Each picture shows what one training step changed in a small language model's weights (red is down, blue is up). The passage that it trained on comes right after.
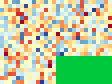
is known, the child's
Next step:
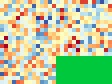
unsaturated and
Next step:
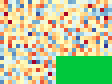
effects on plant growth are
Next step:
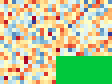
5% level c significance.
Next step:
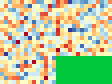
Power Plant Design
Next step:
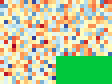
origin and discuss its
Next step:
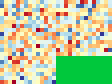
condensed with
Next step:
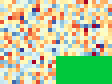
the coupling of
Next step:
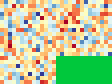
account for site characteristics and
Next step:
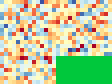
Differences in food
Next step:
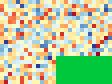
environment. That's
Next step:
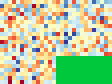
to pass to another player
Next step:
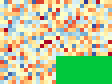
strategi inovasi
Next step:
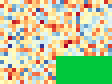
trademark on the
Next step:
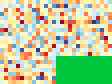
of the characteristics and functional
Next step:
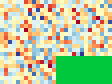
of quantization of
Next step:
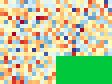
between purchase behaviour for
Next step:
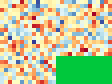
modifications have been
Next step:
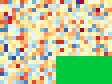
knowledge is transferred to all
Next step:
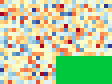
to the creation of an
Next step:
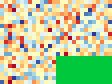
a new “mixed”
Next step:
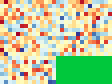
24 The next screen will
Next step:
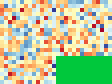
Social Studies students
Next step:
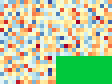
of human love, the
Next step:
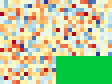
an useful picture of
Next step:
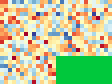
Process flow of the
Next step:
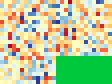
a year, but this
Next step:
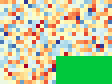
the observance of which
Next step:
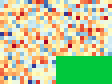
\rightarrow 0$ limit
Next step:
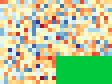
and cardiovascular
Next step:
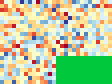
vertical grey line are
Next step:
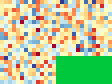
in the department of
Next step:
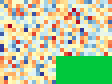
led by H.
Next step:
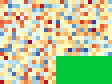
cost, and accuracy in
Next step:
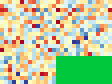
nodal displacements
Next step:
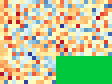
objectives: 1. To study
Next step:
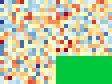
electric machines are
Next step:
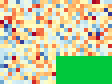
Index with the help of
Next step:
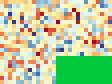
dreaming to have a
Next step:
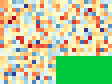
In addition, we provided
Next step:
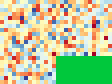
the defined boundaries.
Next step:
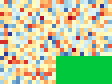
collect performance data for each
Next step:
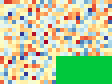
the Scouring reaction.
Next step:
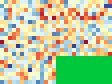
presented to the group, it
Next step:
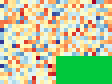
making it one of the
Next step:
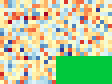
implemented fraction;
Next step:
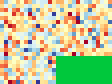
an important foundation that
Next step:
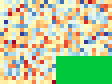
up a wall- is
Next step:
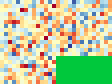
SDAT code. By
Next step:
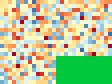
in the activity against three different
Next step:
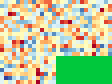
muting affect or
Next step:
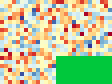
the development of professional
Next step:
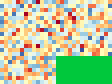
complemented with technique from
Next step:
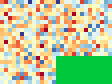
education in your original field
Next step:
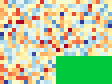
method, meaning that the
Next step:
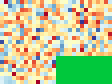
efficiency is apparently
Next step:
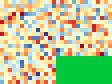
two types of waste materials
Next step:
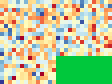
With the help of the content
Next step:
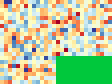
cavity. So,
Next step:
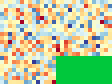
of order queries.
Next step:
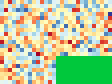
manage AI pipelines
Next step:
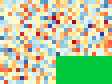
WPI can be
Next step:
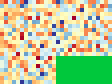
regarding final iteration needs of
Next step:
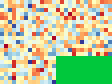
reduced iron oxide will
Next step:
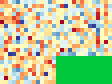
The main reason for this situation
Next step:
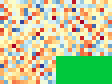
LinkedIn) -
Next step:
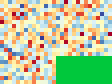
part of the animal;
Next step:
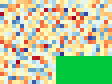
group between 2nd to
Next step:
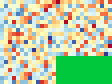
care. FBT can
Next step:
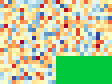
punishment in the
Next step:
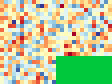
incubators believe lack
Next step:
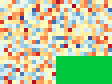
the development of the new teaching
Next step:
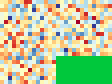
identical with the
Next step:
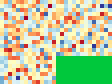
scattered around the
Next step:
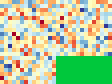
were dried by using
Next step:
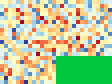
of shockable initial
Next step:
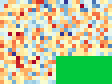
\text{if }
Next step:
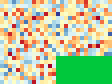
obtained from the product of
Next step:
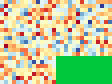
sentence, NP
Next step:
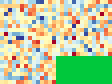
derivatives, dye
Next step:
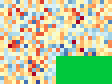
is added inset.
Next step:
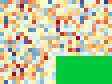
Oman, Project
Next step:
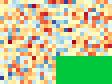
also be influenced by the
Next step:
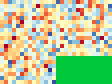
computational efficiency rather than
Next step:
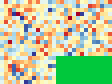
ammonia. The
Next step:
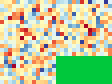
the alveolar bone
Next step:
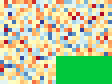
cleaning solvent
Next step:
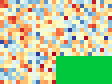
At the same time, we
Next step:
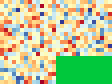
Intraoperative and
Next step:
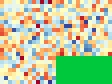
PFC rectifier
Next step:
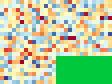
of the structure, morphology
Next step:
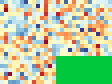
adapted to the work in
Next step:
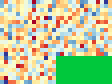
Other parameters are indicated as
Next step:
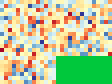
heart diseases.
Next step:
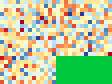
of Sciences. I.
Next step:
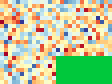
The results show that the
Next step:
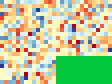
rewritten as a
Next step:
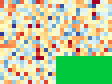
production per hectare from
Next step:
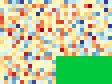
Table A1. The 25
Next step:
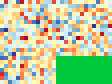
but not all farmers use
